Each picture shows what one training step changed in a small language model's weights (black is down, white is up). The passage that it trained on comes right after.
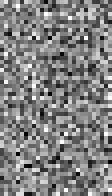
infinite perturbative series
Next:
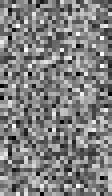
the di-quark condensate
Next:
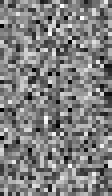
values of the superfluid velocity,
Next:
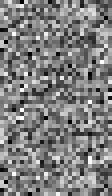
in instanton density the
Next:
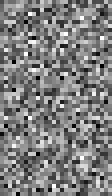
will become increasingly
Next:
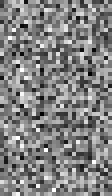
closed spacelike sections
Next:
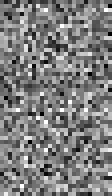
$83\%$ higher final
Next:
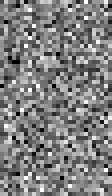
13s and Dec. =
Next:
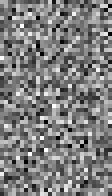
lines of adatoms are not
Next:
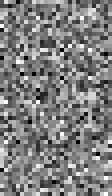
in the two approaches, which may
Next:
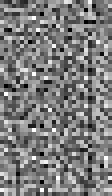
acknowledges support from
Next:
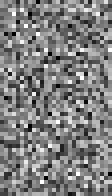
2 and 3 we flagged a
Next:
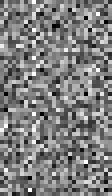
explicitly compute the
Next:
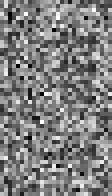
in reprocessing. }
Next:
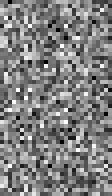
the $X$-production mechanism
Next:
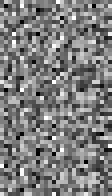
and we define the following tensor
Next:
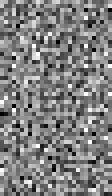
emergence and the gradual
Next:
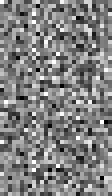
with what happens for
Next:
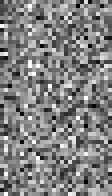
corresponding Tian´s equations
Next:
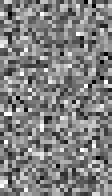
the signal's path. As can be
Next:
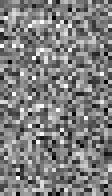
with Matlab's boundary value
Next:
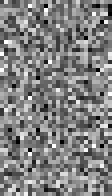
interferometric missions, such
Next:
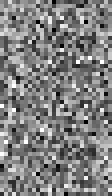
point in the torque
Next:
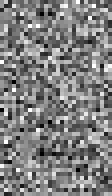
on one or more free parameters
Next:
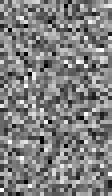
\sigma^{\dagger}_i \rho
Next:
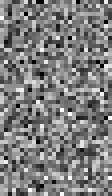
for this is the low photon flux
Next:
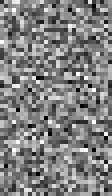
people's relationship
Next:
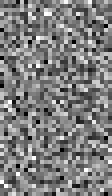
UMMs because they accept
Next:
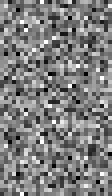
(\mathbf{E} \cdot
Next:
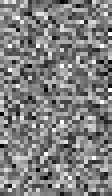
whereas the kurtosis is
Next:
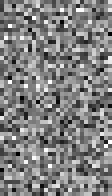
rejecting those possibilities
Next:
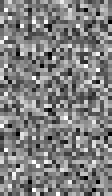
Roncarelli et al.
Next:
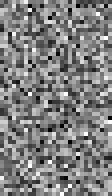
discussion, $\Psi_E$
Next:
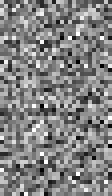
density the system exhibits 2C
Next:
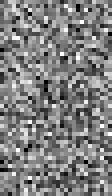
Lawrence Berkeley
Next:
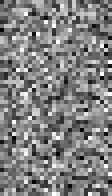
meeting analysis, speaker
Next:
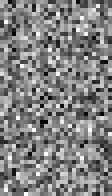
a few directions of maximal
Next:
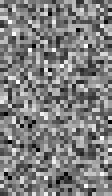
the conserved currents of the
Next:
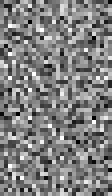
'weak localization' effects
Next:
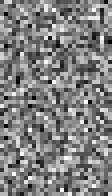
and light curve files.
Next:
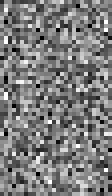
Nucl. Phys. {\bf
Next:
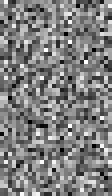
at present. Thus a study of possible
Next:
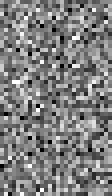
interested in mean-first
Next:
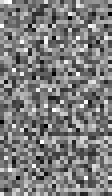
magnetron sputtering and
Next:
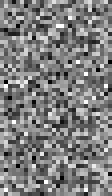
1 and 3. However, referring
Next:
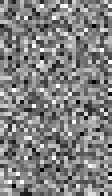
resort to the implementation of
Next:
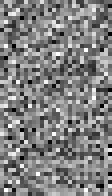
instantaneous cross section, and
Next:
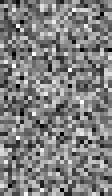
bars, assuming that
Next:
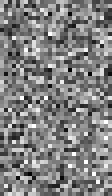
2(a, b), we estimate
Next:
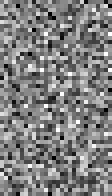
G}$ are fulfilled.
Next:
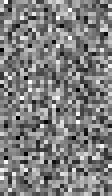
time when the universe is still
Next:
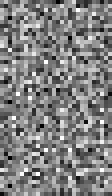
the degree of the initial surface
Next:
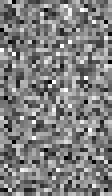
and resulting die hard
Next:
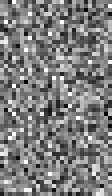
SVM algorithm. To train
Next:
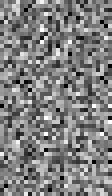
and maintenance. It is
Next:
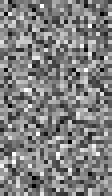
closely related to recent
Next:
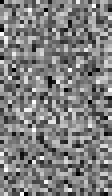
{Dec}, publisher
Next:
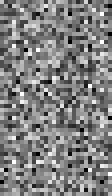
but with an optically thin model fit
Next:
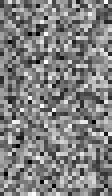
in order to provide peers in
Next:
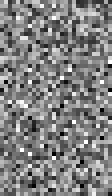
sensitive to their ability to
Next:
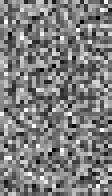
to future work (the present model
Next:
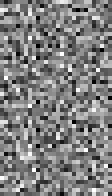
In the CNOT study reported
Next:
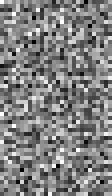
are illuminated by the
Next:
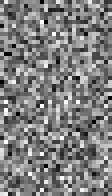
found in the Appendix of
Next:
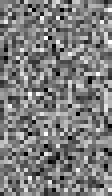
Experimentally the wire
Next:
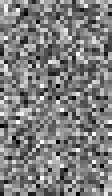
Pasadena, CA
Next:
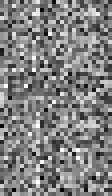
first two terms in the series
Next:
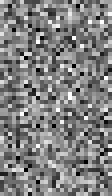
cut and cover site,
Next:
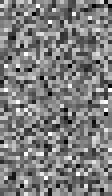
to the detector. Particle
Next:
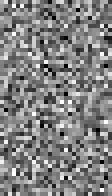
for the function $f(\theta)$ in
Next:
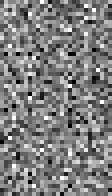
The BTE solution (open
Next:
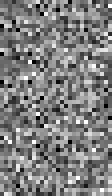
\end{multline} Now
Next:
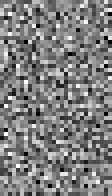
is worthwhile to note
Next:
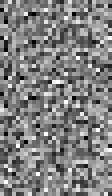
and information systems, Singapore
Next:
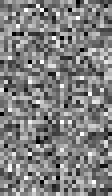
ArXiv e-prints}
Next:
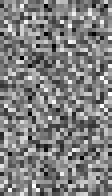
mediates the accuracy.
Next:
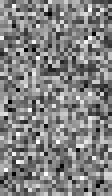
two-dimensional phase space of the circle
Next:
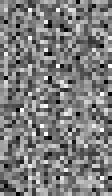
for the Europa DRO
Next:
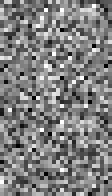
of atmospheric
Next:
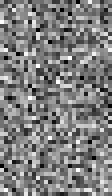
Our research introduces the
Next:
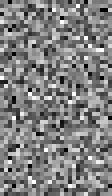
\right. \ee where $\alpha$
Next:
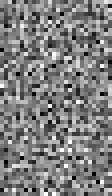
weight of a di-atomic
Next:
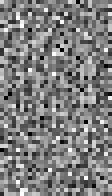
are often not visible through
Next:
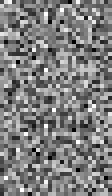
of double moiré
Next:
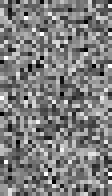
At the end of the process,
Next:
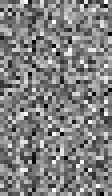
decomposition, tool use
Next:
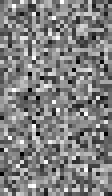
different operators and clearly indicate
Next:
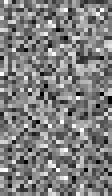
considering the field $\phi $ of the
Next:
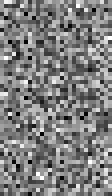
There are, however,
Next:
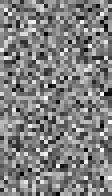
of higher spin massive multiplets
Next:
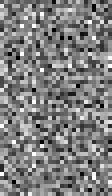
the room is entered until
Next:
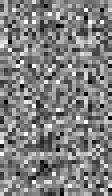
the maximum consistency among the
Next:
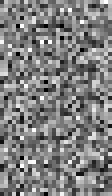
by the ALICE
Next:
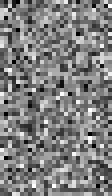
the nanobars do not
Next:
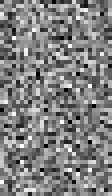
by the pomeron exchange
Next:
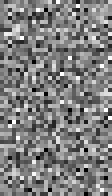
\abstract{ Results
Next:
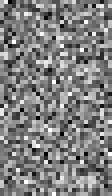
of serving a request for
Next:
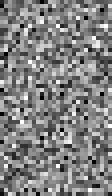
effect with Gini index of
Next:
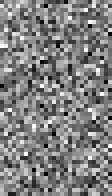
the magnetorotational
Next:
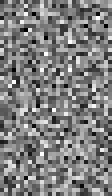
dielectric media.
